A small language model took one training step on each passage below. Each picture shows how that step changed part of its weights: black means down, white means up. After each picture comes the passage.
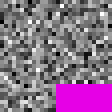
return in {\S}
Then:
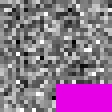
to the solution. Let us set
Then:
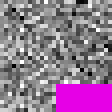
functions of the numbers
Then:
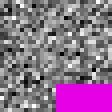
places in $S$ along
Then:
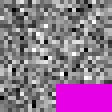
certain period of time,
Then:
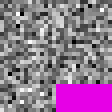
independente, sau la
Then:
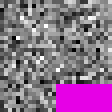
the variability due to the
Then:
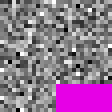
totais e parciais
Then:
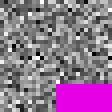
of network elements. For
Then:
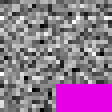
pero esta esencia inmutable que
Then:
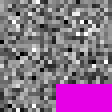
\xi),$$ for some $A
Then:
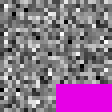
= \begin{pmatrix}
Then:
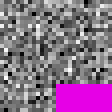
nazariya bilan
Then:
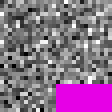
by taking the inverse). In
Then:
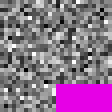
Panel (d) is a
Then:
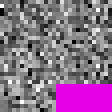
porquanto qualquer ser
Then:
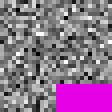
let $p_{ij}$ be a
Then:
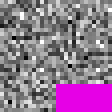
we have to take care of that
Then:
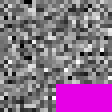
a fibration if it has the
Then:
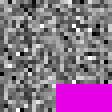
from (\ref{coeff
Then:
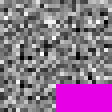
xarajatlari, uni
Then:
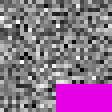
stack of limit linear
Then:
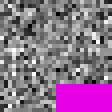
örneklerle yer
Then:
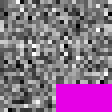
n}$ denote the free group
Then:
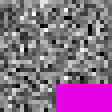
como ela está vivendo e
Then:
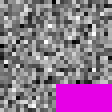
de graphes ayant un
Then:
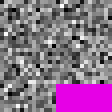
paths $P'$ and
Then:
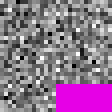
The early portion of the
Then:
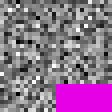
стало не лише
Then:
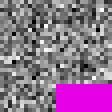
zijn tegenover derden
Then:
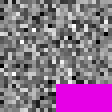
is an arbitrary constant.
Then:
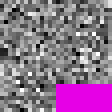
a $C^1$ function.
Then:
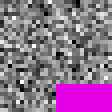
ruptura de límites
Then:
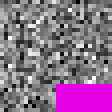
11. Малышкина
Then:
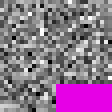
the new current state
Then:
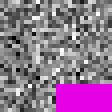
that the distribution of the
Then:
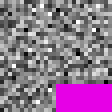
for use. As future
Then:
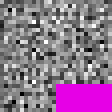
até mesmo ambientes
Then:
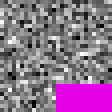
док се доста зна
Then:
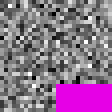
$I$. For each vertex
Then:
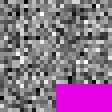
met and we conclude that
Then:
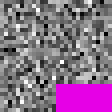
Обговорення та
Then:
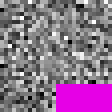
here, we give
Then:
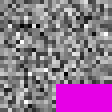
tinglashi hamda
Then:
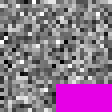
is our main result in this
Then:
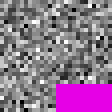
The inequalities of the theorem
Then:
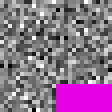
been found for several
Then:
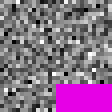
essential spectrum will form the
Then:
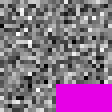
some bounded, measurable function
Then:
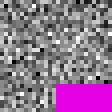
duragayda tegishli
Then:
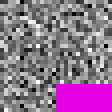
circular transition
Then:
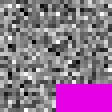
proposed in Barbour
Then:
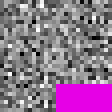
choice $\kstar$ of
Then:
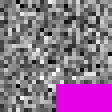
Finally, to prove the
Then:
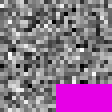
as shown in the case of
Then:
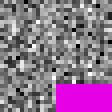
$q$. Clearly, the
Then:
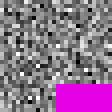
та фільваркова
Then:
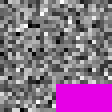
assumption: \begin{equation}
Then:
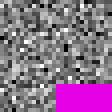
ijobiy tutganlar va
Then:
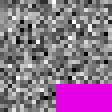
XX, esteve diretamente
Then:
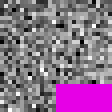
form $f$ is said to have
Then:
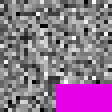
esta investigación a
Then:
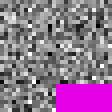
Penggunaan Media
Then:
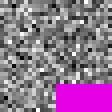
of lower weight} \\
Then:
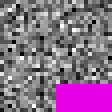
\rightarrow {\frak M}^3_\nu
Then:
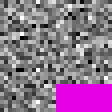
preparando para a expansão
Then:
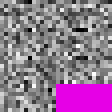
relationship between input
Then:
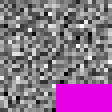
Navarro Lara, el
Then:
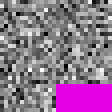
significativamente o risco
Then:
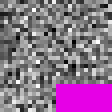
to graph equivalences. ##
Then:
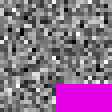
the Young tableaux of
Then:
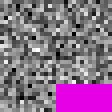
LoRa Alliance.
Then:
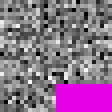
México D.F.:
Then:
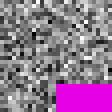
comisaría, donde se
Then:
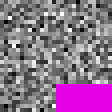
state $\b{q}$ can be
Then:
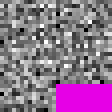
X \bigvee M(X)$
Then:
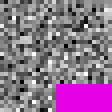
element $\omega$. Such arrays
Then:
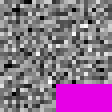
and fixed $x >0$
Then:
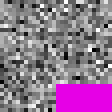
\textup{ s.t. }
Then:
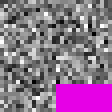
recent joined work with
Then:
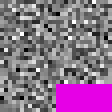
avaliação quantitativa
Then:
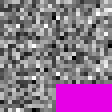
a power iteration
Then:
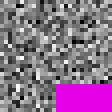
all parabolic flows which
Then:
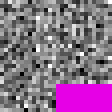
думку, є
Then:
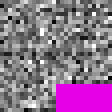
in the fluid dynamic
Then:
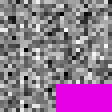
masyarakat di
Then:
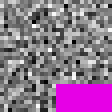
en estas tierras han
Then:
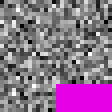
single grids. From
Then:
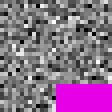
murabbiy tomonidan
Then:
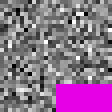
does not depend on $x$
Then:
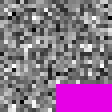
a expansão de um
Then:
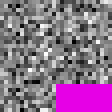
time, while deforming the
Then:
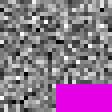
$\sigma$ with the labeling
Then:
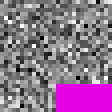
Китай, чтобы
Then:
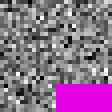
ko'p yillik o't
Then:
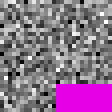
used for the corresponding numerical
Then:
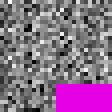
under our assumptions on $a$
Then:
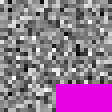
bisher erschienenen
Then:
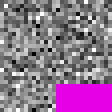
problematic here,
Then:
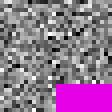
elements in $sr^{-1}$
